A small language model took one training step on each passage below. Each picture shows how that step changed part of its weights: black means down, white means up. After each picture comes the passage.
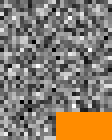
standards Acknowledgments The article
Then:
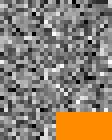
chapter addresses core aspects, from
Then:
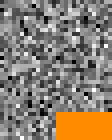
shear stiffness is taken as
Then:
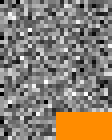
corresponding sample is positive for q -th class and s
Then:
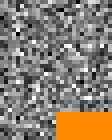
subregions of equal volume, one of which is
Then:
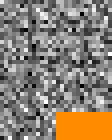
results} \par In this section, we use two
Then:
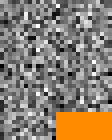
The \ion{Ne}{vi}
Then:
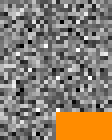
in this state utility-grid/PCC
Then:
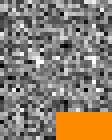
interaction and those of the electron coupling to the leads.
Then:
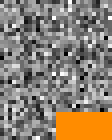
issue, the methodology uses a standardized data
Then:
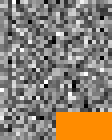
case, building a new alternative road could
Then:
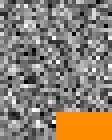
couple of weeks of study, in
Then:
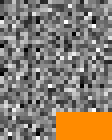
developed on Triple “A”. -
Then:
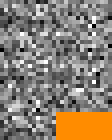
as a fixed parameter for the OSSE spectral
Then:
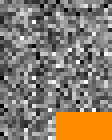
systems (63 responses) \item
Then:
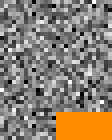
assessing HbA1c levels, and
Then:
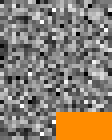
of SD, $V_{out}$ was
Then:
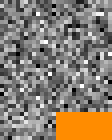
building has been constructed on the campus
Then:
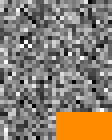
encryption, pseudonymization
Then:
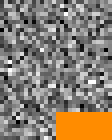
1. Test Performance of the
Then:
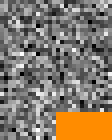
by emerging magnetic flux \citep[thought to
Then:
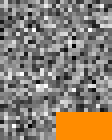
usual zero-slip boundary condition is used to
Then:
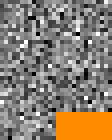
more evenly dispersed across the entire
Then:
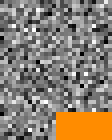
idea is to use a telescope with
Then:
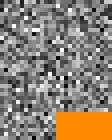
altermagnets are robust to small symmetry
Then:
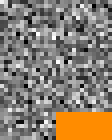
to flat space when $m=0$ and
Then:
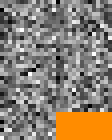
of \ac{O-RAN} are:
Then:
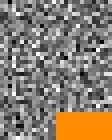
and society, as well as to
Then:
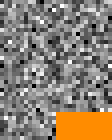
NPV of 92 and accuracy of
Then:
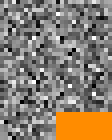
an Animal Utilization Protocol
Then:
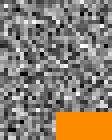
without luck. Residents of nearby
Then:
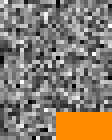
depression and hopelessness in HD
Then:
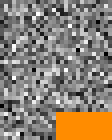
in the XML files in our use
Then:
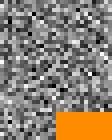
be very well understood. There is still an
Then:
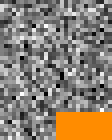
the development of regions in order to increase the economic power
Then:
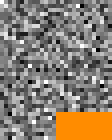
together, mimicking real biological
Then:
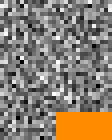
CMS detector, with the goal of developing
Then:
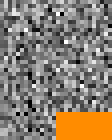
the case of viscosity this line looks
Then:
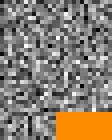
$h$ is the Planck constant, and
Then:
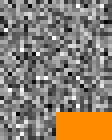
the entire calculation domain ($\mathbf{F}_y =
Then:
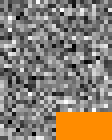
we exclude $\alpha<1$ from most
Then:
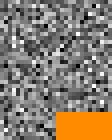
part of them, which remained stillborn
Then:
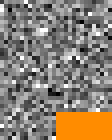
equal. Then ${\rm Tr}_A
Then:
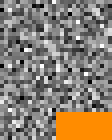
levels in the GRID-irradiated
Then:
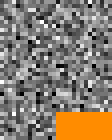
possible progenitors and explosion
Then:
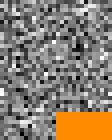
and the proof is completed. \square
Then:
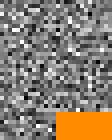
postgraduate education, are ones of
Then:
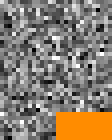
more events and of higher energy are recorded in
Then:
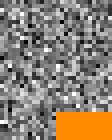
excess extending toward the east to the
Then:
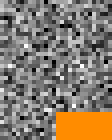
communications professionals within a large educational
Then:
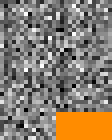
degraded properties are defined at the local model level
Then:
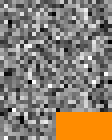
comparing different surveys is that those who implemented
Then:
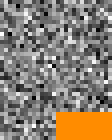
weights. While memory efficient and
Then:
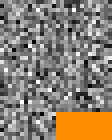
Body Mass Index in kg/m
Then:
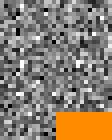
honeys from Eastern Mau are within
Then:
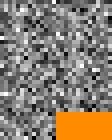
in Electrical Engineering from the University of
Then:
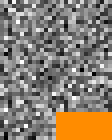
workers and their substantive role in producing
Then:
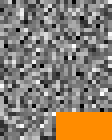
in total (between 10 and 15), with a
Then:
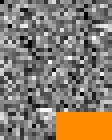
A demarcation line needs to be drawn
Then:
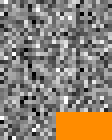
In this note, we try to examine this
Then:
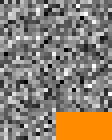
mode has already been the center of focus for
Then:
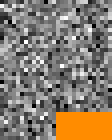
classes through transonymization . The following are
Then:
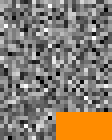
system with the tracking of sunlight. The
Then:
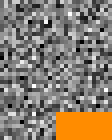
encounters an edge to a unification
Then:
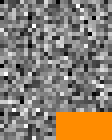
amplitude $A_k$ and the phase
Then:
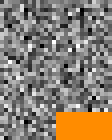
\newblock {\em Biochem. Eng.
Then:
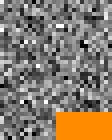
Peritoneal fluid samples obtained from patients of
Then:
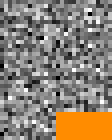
the theoretical solution $y(x)$ and
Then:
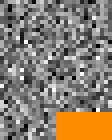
temperature. The wide-angle X-ray scattering showed
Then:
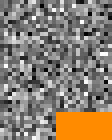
the overall feasibility of AM will increase in
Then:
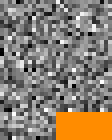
explanations. Finally, the chapter
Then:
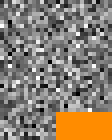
a hospital outpatient's
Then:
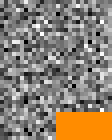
bridge strain gauges using an
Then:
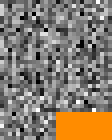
transfer functions described by equation 7 and designated as
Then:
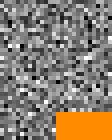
was recently observed when driving the system with
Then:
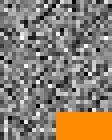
peace for people on earth. This is again
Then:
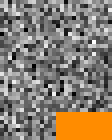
and the other to $\cos \beta$. The
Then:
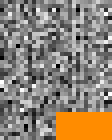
$\{E_i\}$, above the threshold
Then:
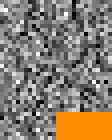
neuronal activity in optogenetics,
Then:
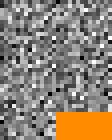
\Lambda)$ describes the classical phase space of the
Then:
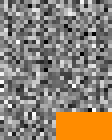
the opportunity to promote the actual level
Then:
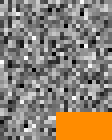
the word about the inventory.
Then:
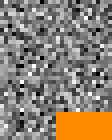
identify the effect of workload and work environment on the
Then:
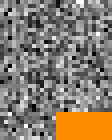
electromagnetic wave lengths associated with the relevant
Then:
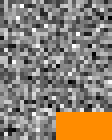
to the notion of {\em fractional query
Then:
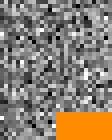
of the path contributes. It is shown that
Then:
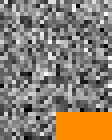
of reports devoted to metallic
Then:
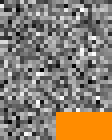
test, etc.. But t-test
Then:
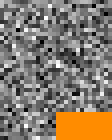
organism by affecting the hormonal system and
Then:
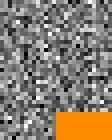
but as compared to general population there is gap between
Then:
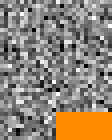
Sip{\H o}cz and
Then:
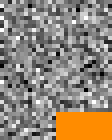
another simple model, the $N$-component
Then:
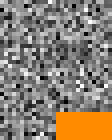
essentially the complimentary domain of parameters
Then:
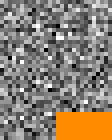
less than $\beta N$. For a small number of
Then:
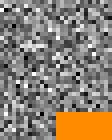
Combat Operations (LSCO).
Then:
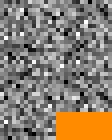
from the right to the left 3-9 times
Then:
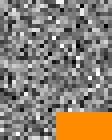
both type of stars but closer to a
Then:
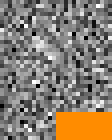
wave functions (\ref{O3}). The equation of
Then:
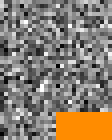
counting Frontal and temporal α
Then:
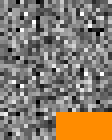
plasma-based accelerator facility using either
